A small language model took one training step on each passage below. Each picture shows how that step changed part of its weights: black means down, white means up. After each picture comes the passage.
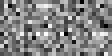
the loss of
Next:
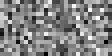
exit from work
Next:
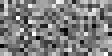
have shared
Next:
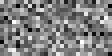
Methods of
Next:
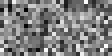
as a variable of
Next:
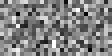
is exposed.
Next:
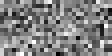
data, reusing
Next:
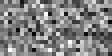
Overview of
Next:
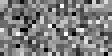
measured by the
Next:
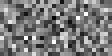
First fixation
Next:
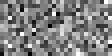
qismi bilan
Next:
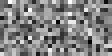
learning environment in
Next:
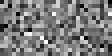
medicinal plant
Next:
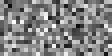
equations on the
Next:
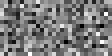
va kerak
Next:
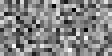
Supervision and
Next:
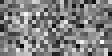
o condão de
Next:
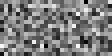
that could be
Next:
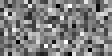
cleaned them
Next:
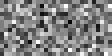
die noch nicht
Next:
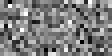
& y \in
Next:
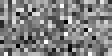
is a contribution to
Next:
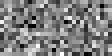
process (REP).
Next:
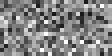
work of industry
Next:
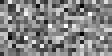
на її
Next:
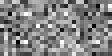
worden ze
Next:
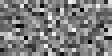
as regards
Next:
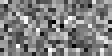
ideals, values
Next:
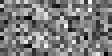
a consistent
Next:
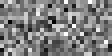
in diabetic
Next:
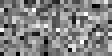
Deve fissare
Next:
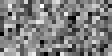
prestação de
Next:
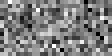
teacher educators
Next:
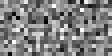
and circle
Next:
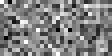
be as follows:
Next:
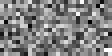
de los medios
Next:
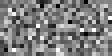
5. Yang
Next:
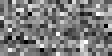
is a product of
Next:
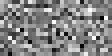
and threshold
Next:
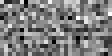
ТНЭ к
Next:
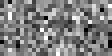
God because
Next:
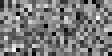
expected to
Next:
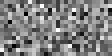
was obtained from
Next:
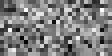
and propose a
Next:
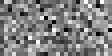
pero van a
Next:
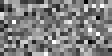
of education".
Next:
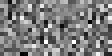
consumed within
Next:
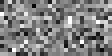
levels, from the
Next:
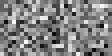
the obstacle
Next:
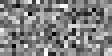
EVI image
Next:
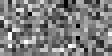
is living a
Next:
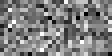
majority of
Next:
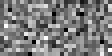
como tem sido a
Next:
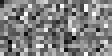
also kills
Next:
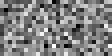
equation on the
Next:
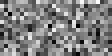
os atletas.
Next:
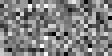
of the respondents
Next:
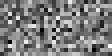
in cooperation
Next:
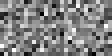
SRB may be
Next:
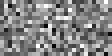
the library
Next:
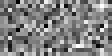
the research methodology
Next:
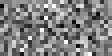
they can draw
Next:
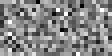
Project, and
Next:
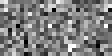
i które
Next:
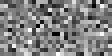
visual Satu
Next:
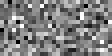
conducted in
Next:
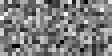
el logro de
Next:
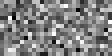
gravity, are
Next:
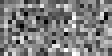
largest >
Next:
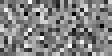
extracted from
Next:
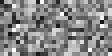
courses where
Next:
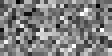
governance actions
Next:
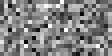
the farmers
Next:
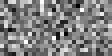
al estudio del
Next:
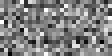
and modified
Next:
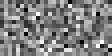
bilan aks
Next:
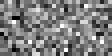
ou uma prática
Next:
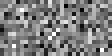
to poor image
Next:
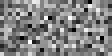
it is necessary
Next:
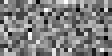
étudiés, à
